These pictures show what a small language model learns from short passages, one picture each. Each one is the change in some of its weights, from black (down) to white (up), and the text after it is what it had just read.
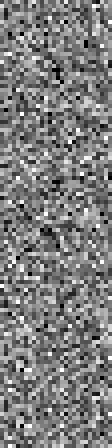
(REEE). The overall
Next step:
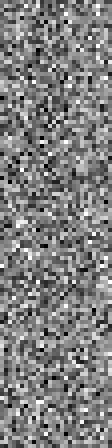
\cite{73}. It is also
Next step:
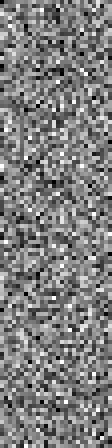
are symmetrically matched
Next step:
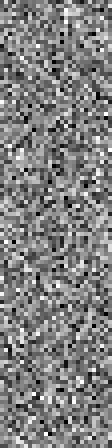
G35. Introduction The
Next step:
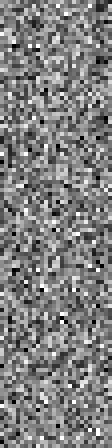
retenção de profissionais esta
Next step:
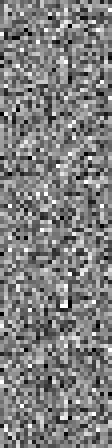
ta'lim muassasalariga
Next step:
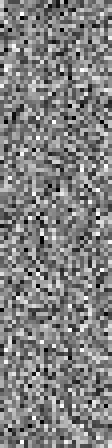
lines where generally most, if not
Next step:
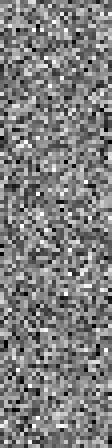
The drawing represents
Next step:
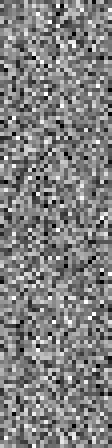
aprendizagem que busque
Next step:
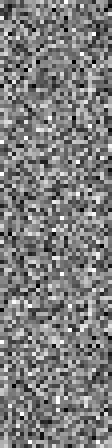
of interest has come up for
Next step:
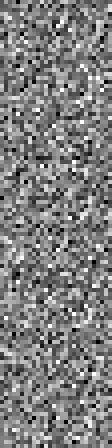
500 г соуса для
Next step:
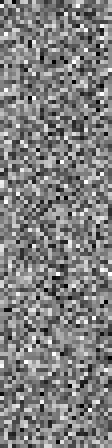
global connectedness,
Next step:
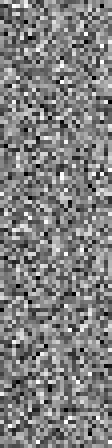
increased popularity of interpreted
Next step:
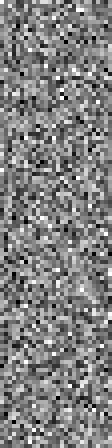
spin projector relative to the
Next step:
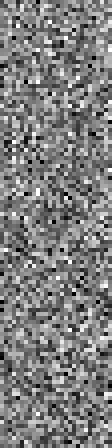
systems with state and input delays
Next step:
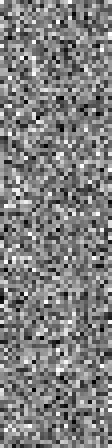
tafsīr became more
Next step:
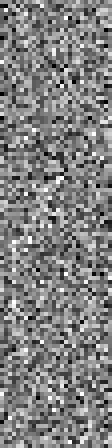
to the corporatist message"
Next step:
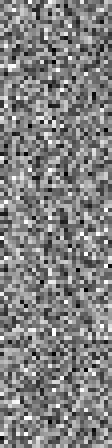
pseudospin rotation in
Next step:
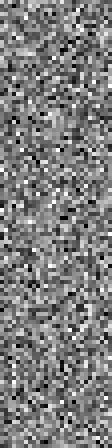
United Nations (UN)
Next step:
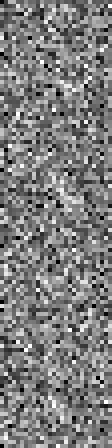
Sains Kemanusiaan,
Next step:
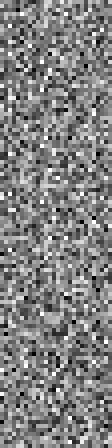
sanat estetiğinin
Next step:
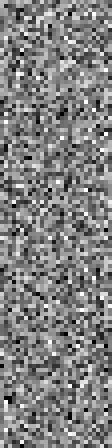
intellektual rivojlantirish
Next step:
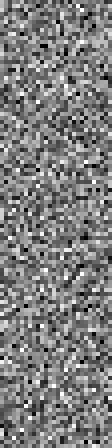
K\"oln, Germany
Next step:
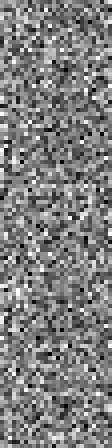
the two first algorithms
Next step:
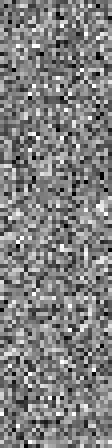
the consumption habits,
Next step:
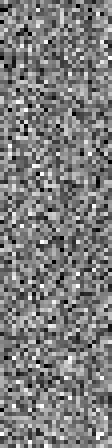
and 9 days. This was variable
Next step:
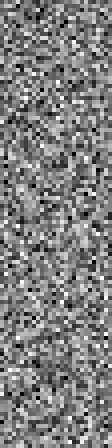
literatura crítica
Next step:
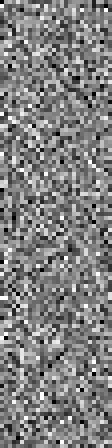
massless Dirac fermions on
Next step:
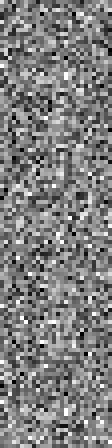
in the induced deformations of the part
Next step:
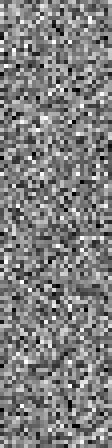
fabric. The buffer
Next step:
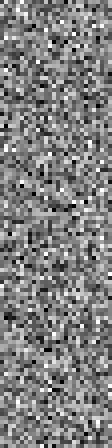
роль, как способ
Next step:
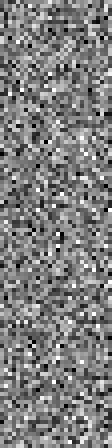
ta'minlashni iloji
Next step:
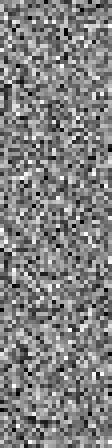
Note that the Hubble constant at
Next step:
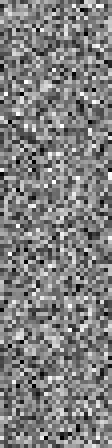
the requirements from ship owner
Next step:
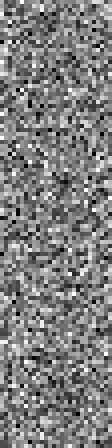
of our algorithm is that it
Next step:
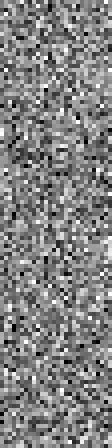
Challenges in implementing effective
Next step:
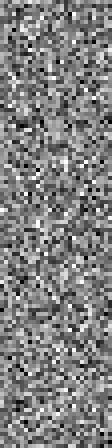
school or college,
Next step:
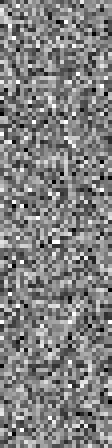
psychologically The student
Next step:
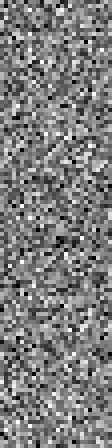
4.3. Partial test results
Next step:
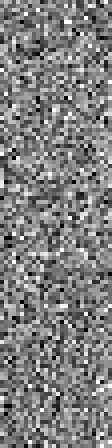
is appropriate when the values of
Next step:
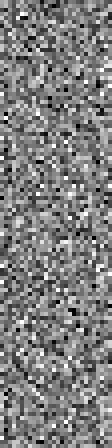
$F$ is the one traditionally used
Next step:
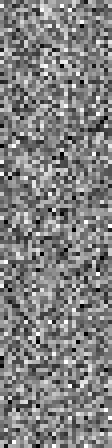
behavior of subbarrier wave
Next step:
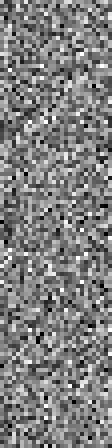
century to sweeten
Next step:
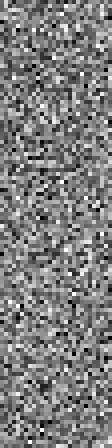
directed away from the
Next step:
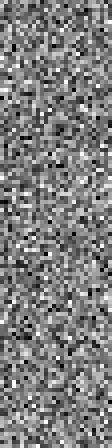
(mesh1: coarse).
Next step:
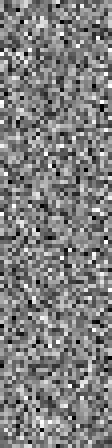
a measurable set of unitary
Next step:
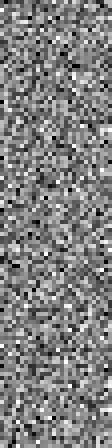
various choices of the
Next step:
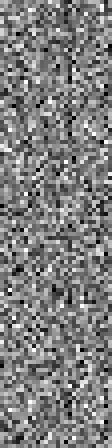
high resolution we did not show
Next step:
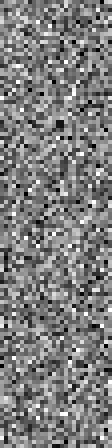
Orsay, France\\
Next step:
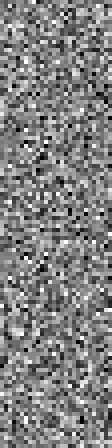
to bring the particle near the
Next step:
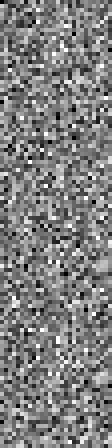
economy in each act of
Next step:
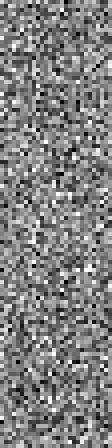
de descomposición en la relación
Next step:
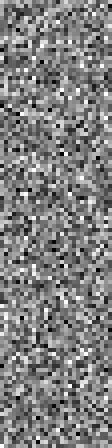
compared with the inlet property
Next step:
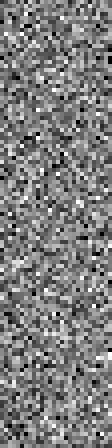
aproximações da análise
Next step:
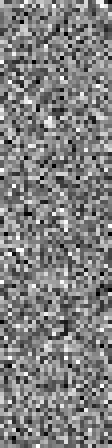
De duimschroeven
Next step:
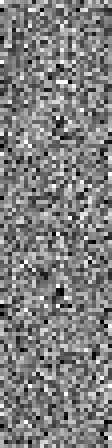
been reported with dendrimers
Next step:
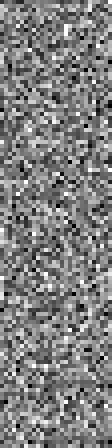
is that only the untwisted
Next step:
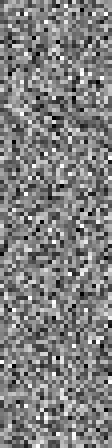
to observational errors. The
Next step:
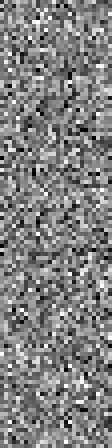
Systems –Thermo
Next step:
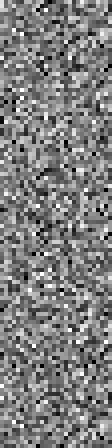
by NSF EPSCoR
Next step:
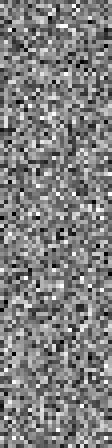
in which the ladders generated by
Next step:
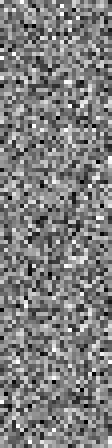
assets, as the results of the
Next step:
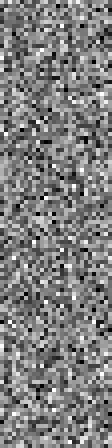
for SFG is substantially
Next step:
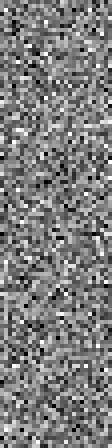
welfare return.”
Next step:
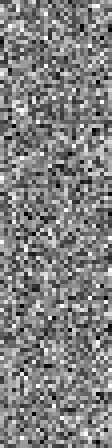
chemical potential, enabling
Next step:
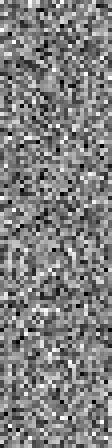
the first (second) pulse
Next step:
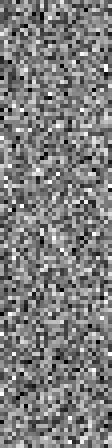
pembelajaran, dan
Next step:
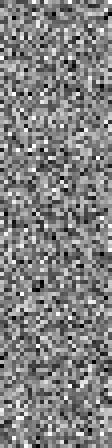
Screening Mammograms
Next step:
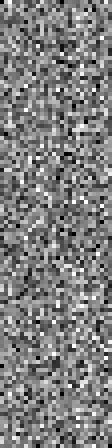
ilmiy tadqiqotlar
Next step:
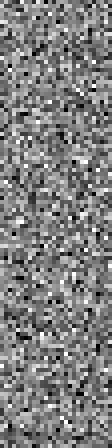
ситуації [1;
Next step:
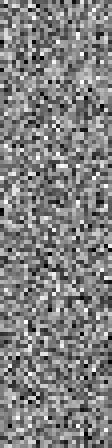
the anti- corruption stand of
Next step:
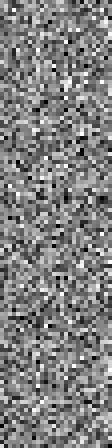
{Kroner}},\ and\ \bibinfo
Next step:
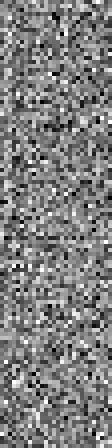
of the present paper is twofold.
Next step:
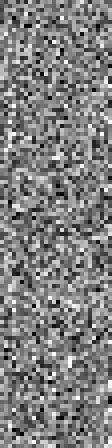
and precise. Different
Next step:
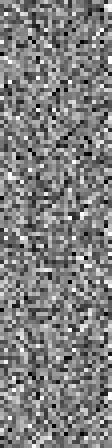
education Введение В
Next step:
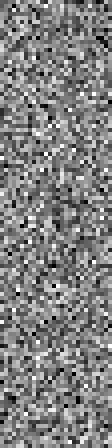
its nations. In challenging the
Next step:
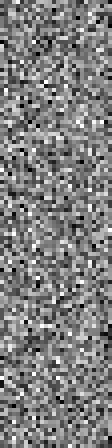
alignment and beam spot
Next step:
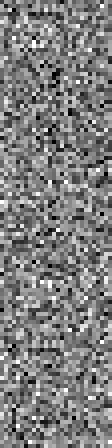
vertex with the largest
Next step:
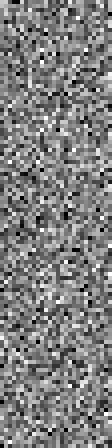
scitella* Zell.)
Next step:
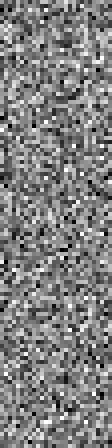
the enzyme for full
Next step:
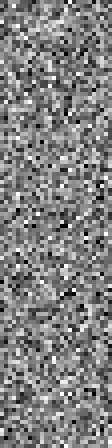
qishloq vrachlik
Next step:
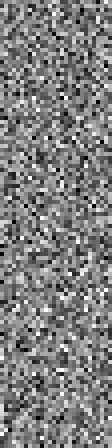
We repeated the procedure for other
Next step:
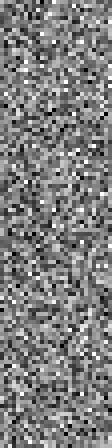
Research Initiative supported
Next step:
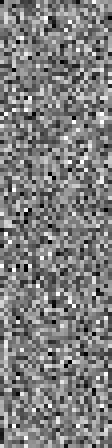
talab qiladi; - Talabalar
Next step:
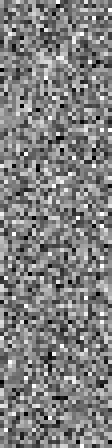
α -cut approach to construct the
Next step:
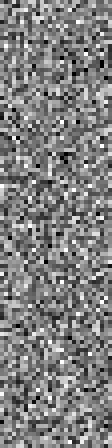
consumer behaviors, including
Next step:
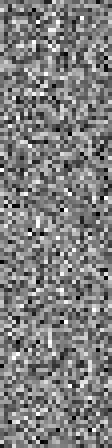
must proceed simulation for many
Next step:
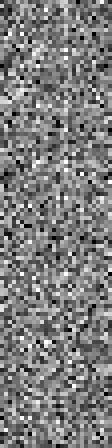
Aral Sea [10]. The
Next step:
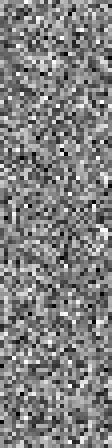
module may provide a higher
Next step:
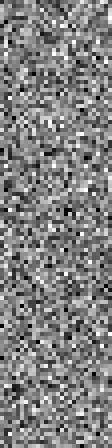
3. Toelaten zonder
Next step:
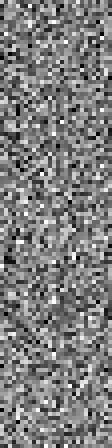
desigualdad social*.
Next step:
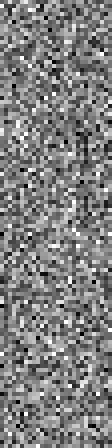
constraints. The following important
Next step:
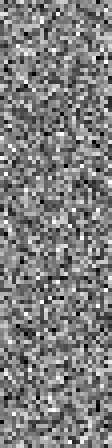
dataspace model unifies all
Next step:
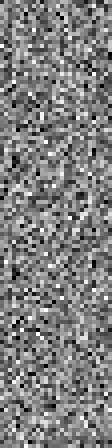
in the form of Table 1.
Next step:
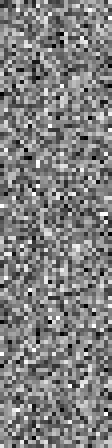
only monochromatic
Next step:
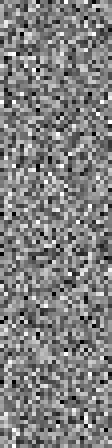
EEG signals, excluding the
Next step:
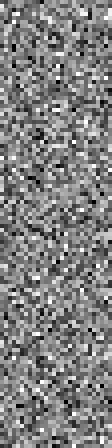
Objectives: To develop
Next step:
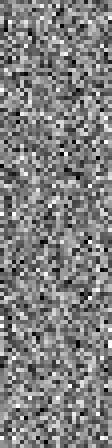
this end, it would have been proper
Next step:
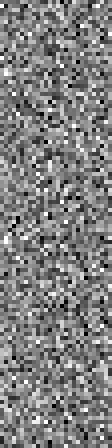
\frac{\partial A(t)}{\partial
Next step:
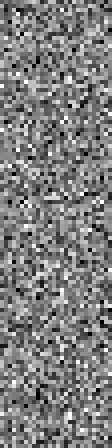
action units (AUs) based
